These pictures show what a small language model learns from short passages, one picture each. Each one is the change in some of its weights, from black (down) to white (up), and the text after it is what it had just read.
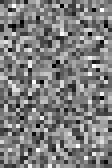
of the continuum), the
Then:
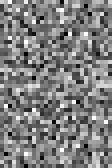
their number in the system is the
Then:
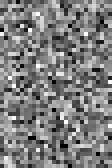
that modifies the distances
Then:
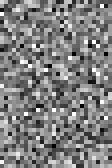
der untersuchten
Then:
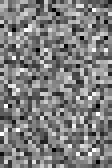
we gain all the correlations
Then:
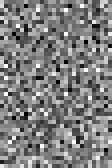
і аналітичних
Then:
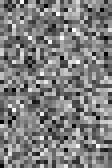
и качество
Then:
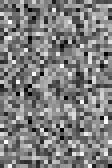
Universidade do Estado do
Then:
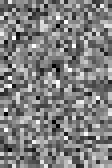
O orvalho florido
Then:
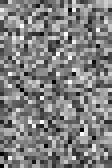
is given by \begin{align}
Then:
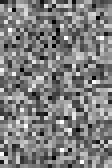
aumento significativo en las
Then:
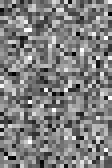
B, con ingresso in
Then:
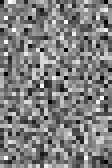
the Coriolis and
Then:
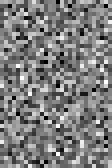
$. Indeed, if
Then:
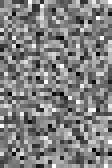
Geht Auf
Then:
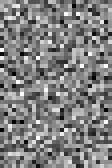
interaction of a cold weak
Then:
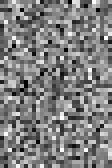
measure the second Chern number
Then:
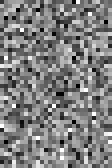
and joint networks had
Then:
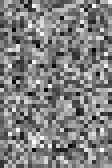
casada relativamente
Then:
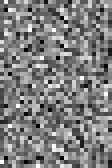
al Manierismo*,
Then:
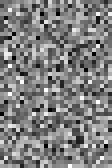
ocupação dos gerentes
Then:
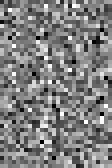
for the fluorescence
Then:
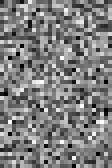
⁵ Fuad
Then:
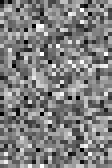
forma no específica
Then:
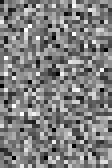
The color bar corresponds to
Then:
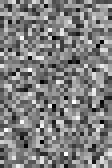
the active transition
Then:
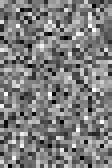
previous case.
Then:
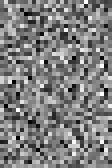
del humedal Río
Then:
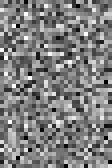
that quantifies the number of
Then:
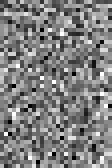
with the actual particle
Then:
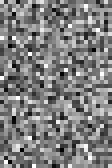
to generalize the present discussion
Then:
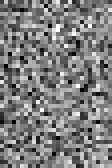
leading foil. In
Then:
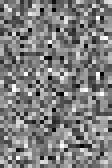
reasonable that the normal
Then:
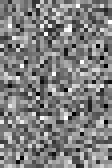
versión diligente,
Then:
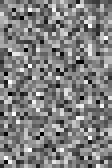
vakolat berilgan
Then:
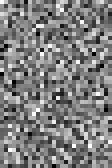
*scielo*. -
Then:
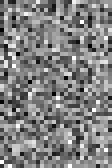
runaway gas
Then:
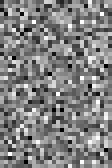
that at $\mu=0$
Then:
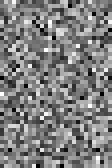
at malungkot ang
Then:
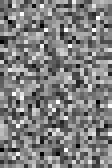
a bound on how much a
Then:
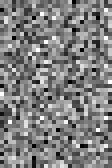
qonuniga ko'ra
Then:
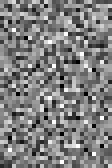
the definition of the
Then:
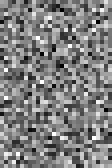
hubs (solid
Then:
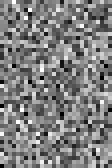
the explicit form of the
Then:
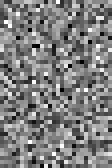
larger than the Fermi
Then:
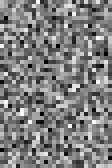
ripple created as
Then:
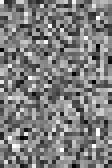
around the phantom
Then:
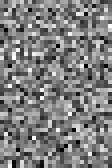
is the total cross section of
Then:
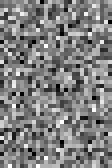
solution of the classical
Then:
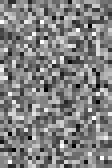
directly the patches
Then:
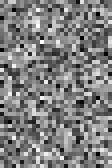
Olarak Sanal
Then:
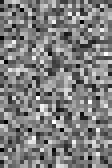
due selon le
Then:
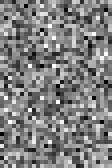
critically affect the
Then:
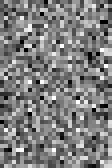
$\varepsilon_{gap} \sim
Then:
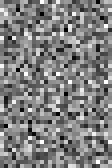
boshlab yuqori
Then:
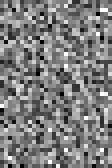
Hamiltonian equations are
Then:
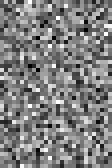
En A. Santos y
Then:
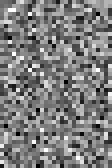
OF LIVER
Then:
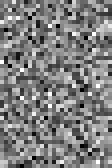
fit to all three sources
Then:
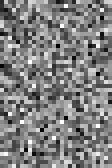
a realidade mais
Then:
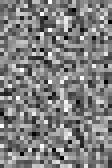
Hierbij kan hij
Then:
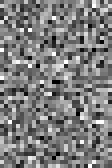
interactions that differentiate between
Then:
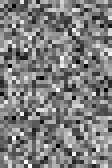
к сущности,
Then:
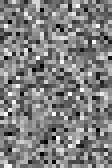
burned completely into
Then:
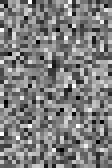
conservative case only ${\hat
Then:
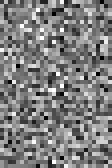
the same AGV position.
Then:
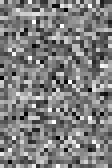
ведения учетных
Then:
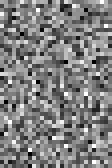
from the dark energy equation of
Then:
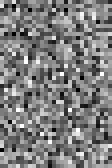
предложения о
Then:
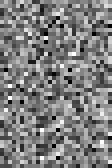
in III-V
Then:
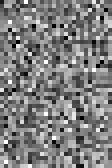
contexto, para que um
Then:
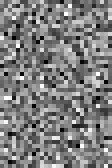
va rivojlantiruvchi
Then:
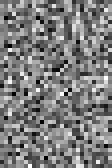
do consumismo,
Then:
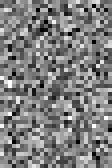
van het belang van de
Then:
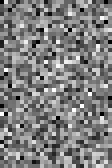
graphs, while (c)
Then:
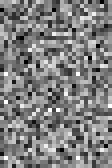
avaliação das
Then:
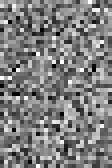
on the plane, and this
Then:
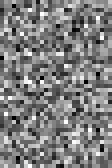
adolescentes e
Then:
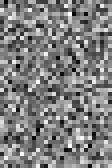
grado y asignatura
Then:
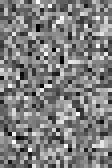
starts from the last
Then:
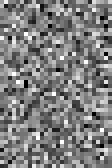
в различных
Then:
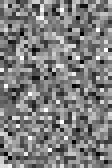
He also gives, in
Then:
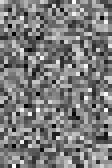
которую мы
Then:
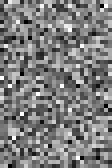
звук [y] –
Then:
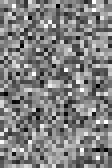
than artifacts of
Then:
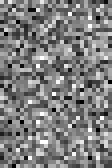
na poslovanje
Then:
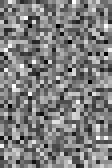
fluctuations of the
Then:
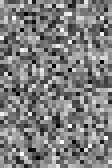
uma família.
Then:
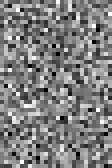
In this section, the machine
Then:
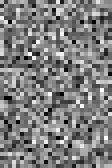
ideal system for exploring
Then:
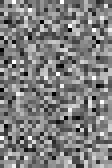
evaporative cooling
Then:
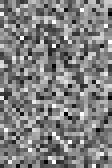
TKP Simpang 4
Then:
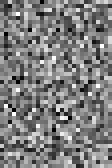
program to the determination
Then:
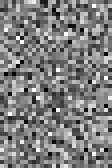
are in good agreement
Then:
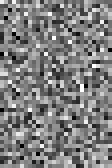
of symptomatic
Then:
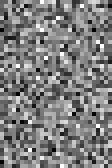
invaziyaga eng
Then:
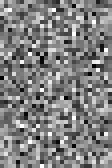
of its normative
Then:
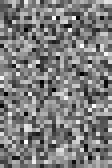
rotation curve is from
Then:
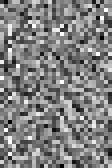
convivir más
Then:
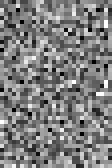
decrease in trial
